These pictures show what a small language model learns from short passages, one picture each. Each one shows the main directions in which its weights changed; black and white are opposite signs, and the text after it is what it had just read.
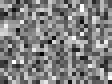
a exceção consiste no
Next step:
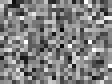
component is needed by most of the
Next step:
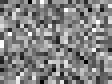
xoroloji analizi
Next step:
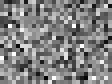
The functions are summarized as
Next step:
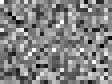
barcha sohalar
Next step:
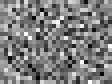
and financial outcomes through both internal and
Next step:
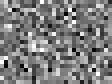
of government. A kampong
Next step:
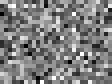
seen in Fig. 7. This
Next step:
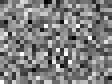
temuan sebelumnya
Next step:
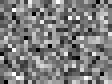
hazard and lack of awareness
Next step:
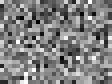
Rossiya hududida
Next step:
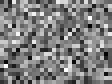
with 5 kg of clay
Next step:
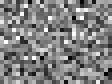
to be misdirected and
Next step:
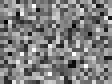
partially synthetic data
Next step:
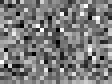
information basis. 2.2 Data
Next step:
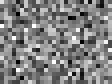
забезпечити ефективну
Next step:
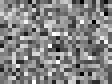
were concurrently involved in
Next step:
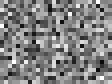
Tinoco Filipe
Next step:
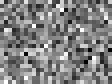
N; Schleider,
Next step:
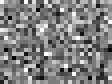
que já possui. O
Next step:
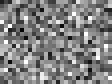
sea posible durante estas
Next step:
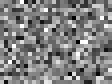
– «Әр тіл
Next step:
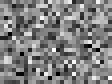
the other hand, both organizations
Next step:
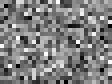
la Arqueología del
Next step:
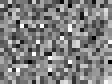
India *Corresponding
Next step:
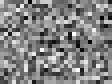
webinar aconteceu entre
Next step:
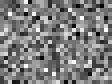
national election relevant data and
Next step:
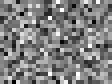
has been derived on the basis
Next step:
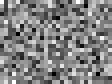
tertiary education practice.
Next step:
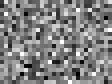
to evaluate the performance of the proposed
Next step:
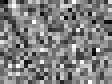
AP. Psíquico
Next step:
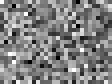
problématiques pour
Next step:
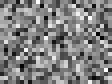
injustiças e
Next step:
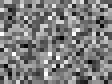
irnos muy lejos
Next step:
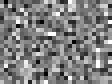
Ghosh S.S.,
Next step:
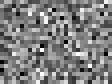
the waste dump site as the
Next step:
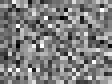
no caso de acidentes
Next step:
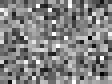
showed that this method of fusion
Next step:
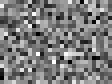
ayollarga bo’lgan
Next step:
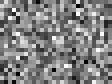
tusi oq,
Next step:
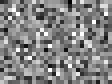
was performed with the computer program
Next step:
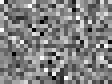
Akbar qizi Muhammad
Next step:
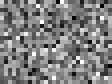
Norman, V.
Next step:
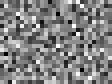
de suas ferramentas
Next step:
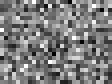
containing indomethacin
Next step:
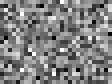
by the fact that they receive
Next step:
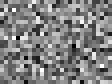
A Barragem 1 da
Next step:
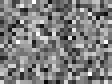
relate culture and mathematics
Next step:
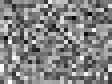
the studied companies, suggesting potential
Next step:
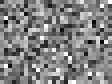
не одновременно, а
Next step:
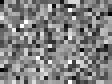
uses a quantitative-descriptive
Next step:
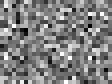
va mafkuralar;
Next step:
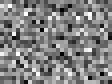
compõem seu atual
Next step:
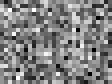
the spaces we provide for
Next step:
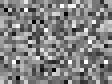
ABSTRACT Transmission electron
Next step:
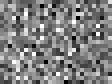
sorbsion materiallar
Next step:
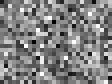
the MCDO method. According
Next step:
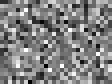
not isolated. For example,
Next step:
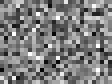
Península y de
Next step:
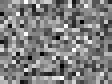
cette définition de
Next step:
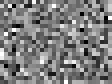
шахты рудника
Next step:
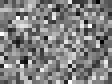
name does not suit you and
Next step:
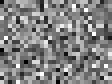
puede mejorar la calidad
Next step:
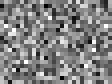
damage and losses.
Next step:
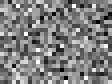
paid to the inhibitory
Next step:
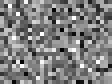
This network includes a 5G
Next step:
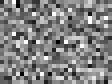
to have baseline level as
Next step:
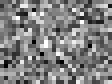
of change of infectious group
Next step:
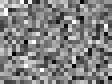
o'zini qanday
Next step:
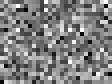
Angeles, USA. By
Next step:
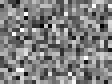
stochastic scripture
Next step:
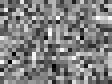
και για
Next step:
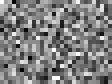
yangi leksikaning
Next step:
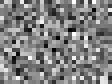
tissue. For adults,
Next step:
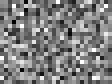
dependent variables. The first factor was
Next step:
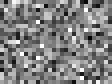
part of phraseology in
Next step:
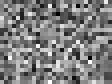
murine p85 β
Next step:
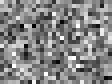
new users. In fact, teachers
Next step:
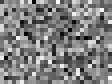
Human spirits possess
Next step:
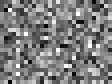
tu es surpris par
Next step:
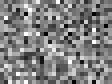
unavoidable. One
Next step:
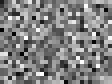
snage. Predlog
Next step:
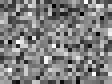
permanecem sempre os
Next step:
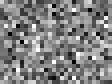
is usually made using a finite
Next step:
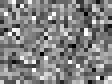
63 to 68 had knowledge
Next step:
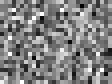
het middenstuk.
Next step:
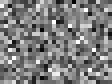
axborot kommunikatsiya
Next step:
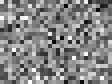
qiladigan barkamol
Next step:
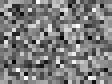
frente à necessidade
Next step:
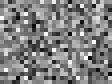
in the management of psychotic
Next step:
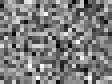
ellipsometry measurements
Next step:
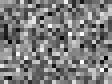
for the samples loaded at 2
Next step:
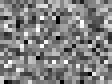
the other side, all individually
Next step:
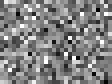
distinct and sequential stages of
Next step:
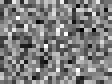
Field, M. K.
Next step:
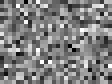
the patients after Hartman's
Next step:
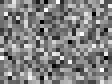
at maturity (cm)
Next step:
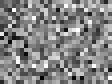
care and help researchers know and treat
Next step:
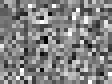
of three designs which included
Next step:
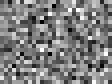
for users as well as researchers.
